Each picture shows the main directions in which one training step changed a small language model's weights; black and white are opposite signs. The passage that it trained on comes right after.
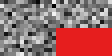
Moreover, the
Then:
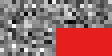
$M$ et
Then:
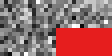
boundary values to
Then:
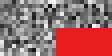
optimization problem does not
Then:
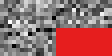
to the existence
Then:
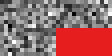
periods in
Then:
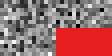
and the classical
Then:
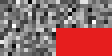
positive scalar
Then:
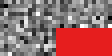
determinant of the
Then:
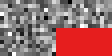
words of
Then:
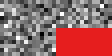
complement of the
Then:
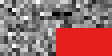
if $\psi$
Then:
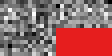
with $Y$.
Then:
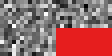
four or
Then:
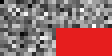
such that $$ 0
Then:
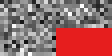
\ This was
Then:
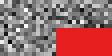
In what
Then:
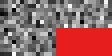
sufficiently large
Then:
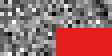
u$ weakly
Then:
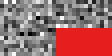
evaluate the
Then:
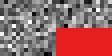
{For any
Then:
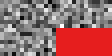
described in terms
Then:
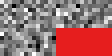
For an arbitrary
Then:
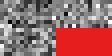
to verify
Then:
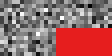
along with the
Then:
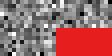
further split
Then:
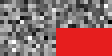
the approximation is
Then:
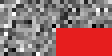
(see Proposition
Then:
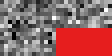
to the fact that
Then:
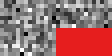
of the solution and
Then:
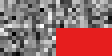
that the law
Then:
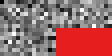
such that $\forall
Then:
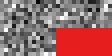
same time, it
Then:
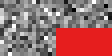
require even
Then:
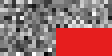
said to be
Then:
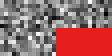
special case of
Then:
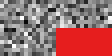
torus of
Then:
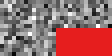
defined random variable.
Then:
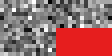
determined by
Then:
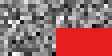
the solutions in
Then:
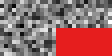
$$ for each
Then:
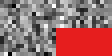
should find a
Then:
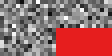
We first note
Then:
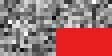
to the hyperbolic
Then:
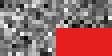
required to
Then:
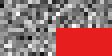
Thus \[
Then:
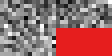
on a surface
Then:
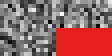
which finishes
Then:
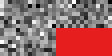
crosses only
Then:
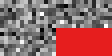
and ${\rm
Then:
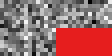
top right, using
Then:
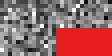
with a complete convergence
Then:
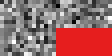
curves of
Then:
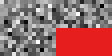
a related
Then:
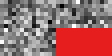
can have empty
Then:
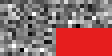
$f$ is
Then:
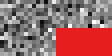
n} \nonumber
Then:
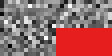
The sizes
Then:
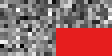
subsets of
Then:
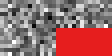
make more
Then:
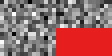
for a large class
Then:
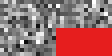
error between the
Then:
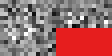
where one can also
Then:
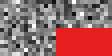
complexification will
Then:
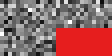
Assume that
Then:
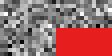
bit more
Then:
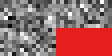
\item In a
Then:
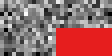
(ii), they
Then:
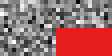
Making the
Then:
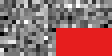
left and the right
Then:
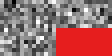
distribution of its
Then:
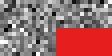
equivalence, there
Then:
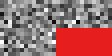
the gas
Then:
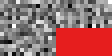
example, in terms
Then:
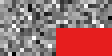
similar. A
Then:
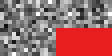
is compatible
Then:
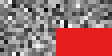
The 3-dimensional
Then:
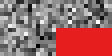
0$ depending
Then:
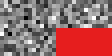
on boundary of domain
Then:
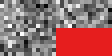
opt for a
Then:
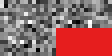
divided into
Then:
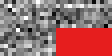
if and only if
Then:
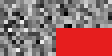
$\fw v
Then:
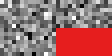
Fard for
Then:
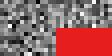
in the inequality above
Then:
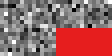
necessary condition
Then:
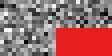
Using normal
